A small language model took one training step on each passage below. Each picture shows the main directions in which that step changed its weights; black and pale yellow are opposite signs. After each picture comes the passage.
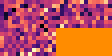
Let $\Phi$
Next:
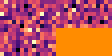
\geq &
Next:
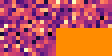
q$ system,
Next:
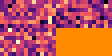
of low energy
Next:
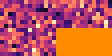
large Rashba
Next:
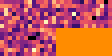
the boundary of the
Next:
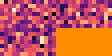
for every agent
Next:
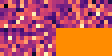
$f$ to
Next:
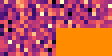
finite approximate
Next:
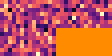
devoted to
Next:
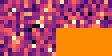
\nonumber \\
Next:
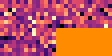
which as the
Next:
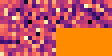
that given a
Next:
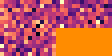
a true energy
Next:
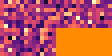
in dKe
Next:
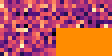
Using the argument
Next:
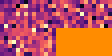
modeled every
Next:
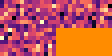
с ними
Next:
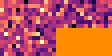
implies that for all
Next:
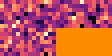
encoded there
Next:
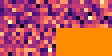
is violated
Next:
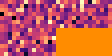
“se considera
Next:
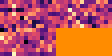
Detection approach
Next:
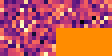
$\Delta x$
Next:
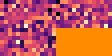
las Madres
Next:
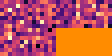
noch den
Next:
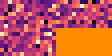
functions appeared
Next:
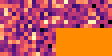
the increase of
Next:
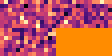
de la Note de
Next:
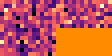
produces the
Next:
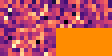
Markov matrix
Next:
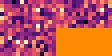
first found in the
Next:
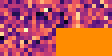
framework further
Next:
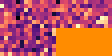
in particular the following
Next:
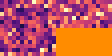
of Plant
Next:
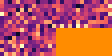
\leq S$
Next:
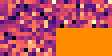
blades *
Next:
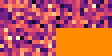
a single pass power
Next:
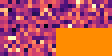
HDMs by
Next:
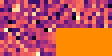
función de
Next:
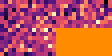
their higher current
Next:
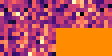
value the surface
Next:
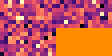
directly from the
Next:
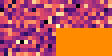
of the sum of
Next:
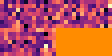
relação mais
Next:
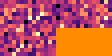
C1 and
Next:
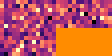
SV ground
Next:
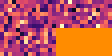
out items
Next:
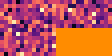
As usual in
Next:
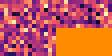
and lowers the
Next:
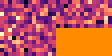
of creative
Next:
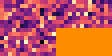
mass $\lambda$
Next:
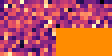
in higher levels
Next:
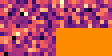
technique to
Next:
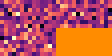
for the case
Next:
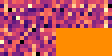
distributions to
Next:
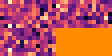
might be
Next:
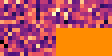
jitter of
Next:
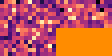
case, direct numerical
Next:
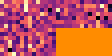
false and
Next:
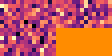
the vector space structure
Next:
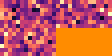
a first relation for
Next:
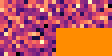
also that for all
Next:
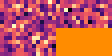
information needed
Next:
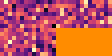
the combined
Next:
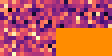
Seder to
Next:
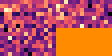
enhances the
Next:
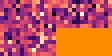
o processo
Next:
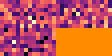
to the new variable
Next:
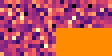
que si o
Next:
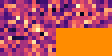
want to find
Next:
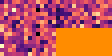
a neighborhood
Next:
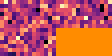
and provide extra information
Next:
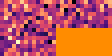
builds up
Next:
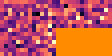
que por cada
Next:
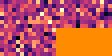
have collected
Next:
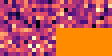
that reach the
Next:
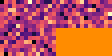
where, for the
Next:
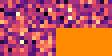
single pipe
